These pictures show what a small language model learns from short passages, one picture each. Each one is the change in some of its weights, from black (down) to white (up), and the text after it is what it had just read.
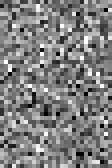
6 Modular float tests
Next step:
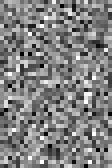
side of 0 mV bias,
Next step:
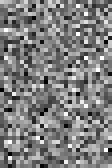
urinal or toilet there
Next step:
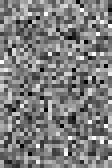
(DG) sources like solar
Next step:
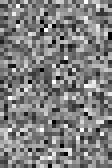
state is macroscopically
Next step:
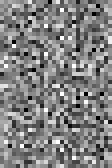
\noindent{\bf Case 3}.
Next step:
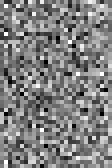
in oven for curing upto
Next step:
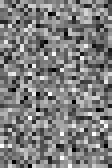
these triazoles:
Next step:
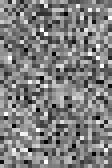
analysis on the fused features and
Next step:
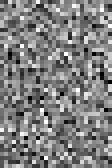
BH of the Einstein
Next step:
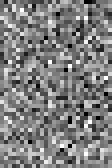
power distribution differences of 6%. The
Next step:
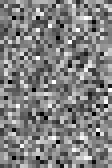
of pond in which they were
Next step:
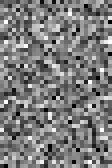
starting point, the probe
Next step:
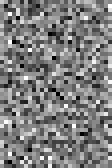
under standard test conditions (1000
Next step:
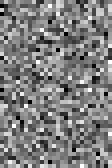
predicted pockets are treated
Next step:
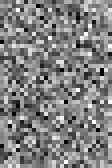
at different take-up speeds and
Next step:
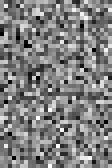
only guess that they were done between
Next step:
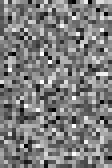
is natural to think that the
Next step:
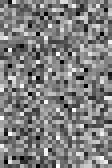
depends only on the number of nodes
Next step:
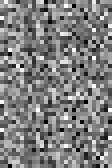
Nova Riyanti
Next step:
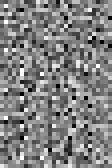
Sum of Squared
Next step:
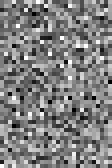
the constraint before we can apply
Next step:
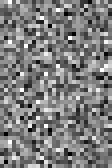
all three critical curves versus
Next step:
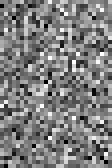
European Commission, as shown in
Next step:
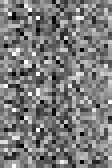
{\bibfield {journal} {\bibinfo
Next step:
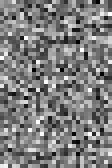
and automation, we reduce the
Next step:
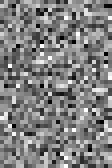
Black Holes},
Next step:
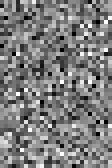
be used in wireless local
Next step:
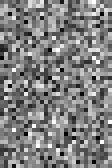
by plastically deforming the
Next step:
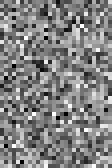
X Inspect Bomb :
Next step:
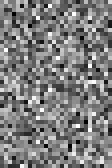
Following a single dose of
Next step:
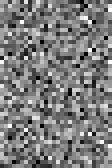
reflected. (...) He
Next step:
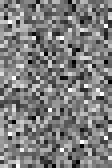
identities as in the effective mass
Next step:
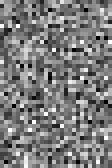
each sample plot includes: height,
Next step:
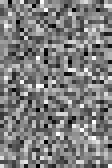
to the concept of Efficient
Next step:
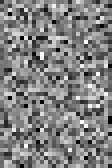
ming gektar
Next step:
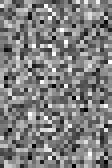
4. FEM MODEL The
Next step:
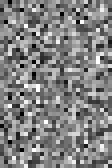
corticosteroid administration
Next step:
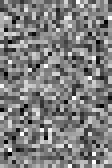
(Sartorel et al.,
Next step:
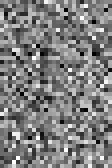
in an internally or externally
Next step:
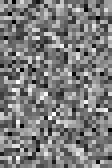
read the lowest-level
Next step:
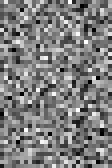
delivery. *The Lancet
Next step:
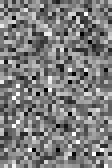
different susceptibility in response
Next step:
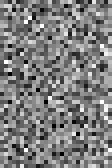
set of values by making use of the
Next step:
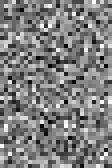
that transition points found at finite concentration of
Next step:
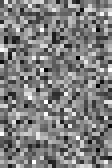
we will analyze the publicly available
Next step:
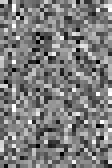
but it cannot be applied in experiments conducted
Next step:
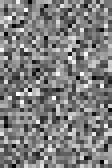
because any orbital motion is
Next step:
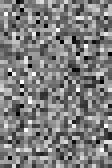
for data recovery. Fig.
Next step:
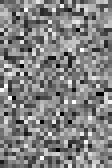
W. and {Meyers},
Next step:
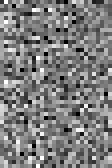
following assumptions are made for the
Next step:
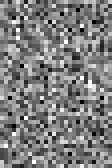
and open source modelling tool known
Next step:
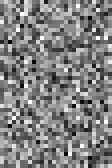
Potsdam, Germany \\
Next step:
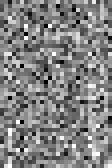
very exotic colliding systems
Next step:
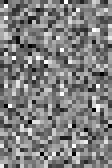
the development of Nigerian
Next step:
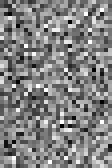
the convergence of ADAM
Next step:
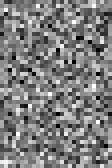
retrieval in evidence-based
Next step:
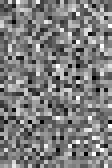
seen from the denominators in
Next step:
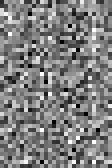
(active growth phase),
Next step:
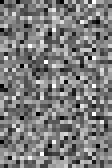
competition, challenge,
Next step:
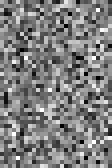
conditional expectations that had to be
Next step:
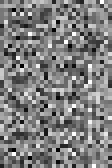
commands and state events.
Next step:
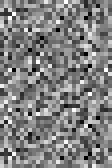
from the samples of SDSS
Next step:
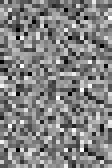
effects are taken into account with the help
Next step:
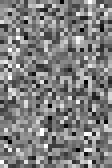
resistance, swelling index,
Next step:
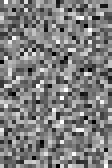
to subject their daughters
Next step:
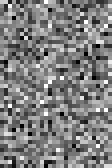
to selectively activate
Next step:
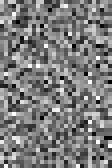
the original ten-dimensional theory.
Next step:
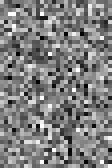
as $$\begin{aligned} &
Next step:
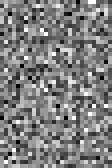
a learning tool while addressing the challenges
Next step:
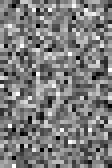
divided into subclades
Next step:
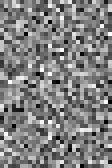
very good. 9. To
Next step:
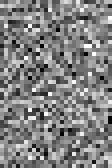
a crossover from
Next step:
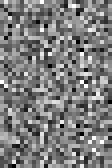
there is even an additional possibility to
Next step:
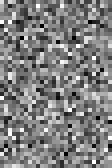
oxygen demand and
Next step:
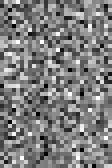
$\mathfrak g$ is associated to a
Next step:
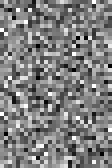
\end{figure} However,
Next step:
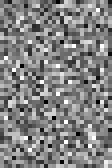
balanced ratio of initiative
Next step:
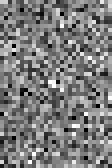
be used to curb its
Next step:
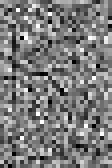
and thickness of qubit
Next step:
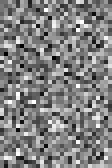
under TVM+I+G
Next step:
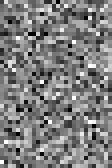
consists of many elementary fibres
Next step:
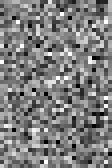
variable friction cladding
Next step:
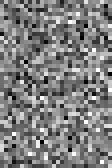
influence of the black hole down to
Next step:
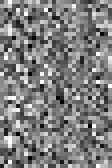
This paper elucidates the
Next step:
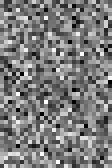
$\epsilon$ shape instead of the
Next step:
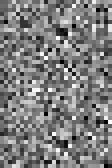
name this definitional
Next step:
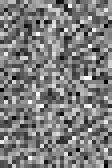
this technology, i.e., the
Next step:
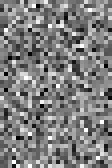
whereas each page is organized as
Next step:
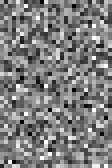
auto-generate a
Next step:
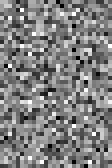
important thiols, such as
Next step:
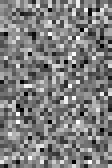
leaves age, whewellite
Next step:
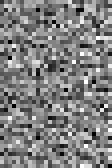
"social networking platforms
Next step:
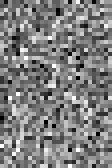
it could invest in the bonds
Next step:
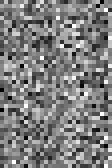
related to waste management in
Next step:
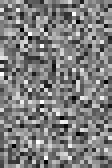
PCA dimensionality reduction model to the
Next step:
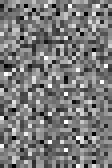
transferred part by part in a
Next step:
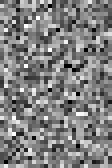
with a strong resemblance to
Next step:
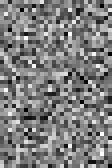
quality data by which new questions can
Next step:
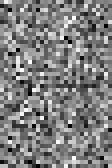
G}^\ast ( \omega )
